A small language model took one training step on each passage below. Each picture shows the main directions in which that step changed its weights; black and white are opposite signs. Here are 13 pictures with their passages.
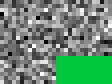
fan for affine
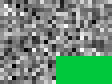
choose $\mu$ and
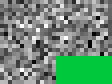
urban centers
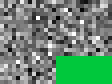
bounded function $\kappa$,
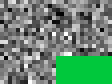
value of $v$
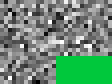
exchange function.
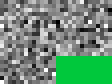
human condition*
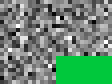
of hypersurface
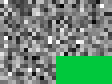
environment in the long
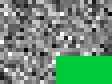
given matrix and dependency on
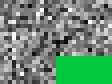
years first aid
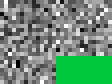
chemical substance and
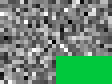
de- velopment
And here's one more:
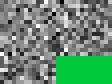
active field connected with
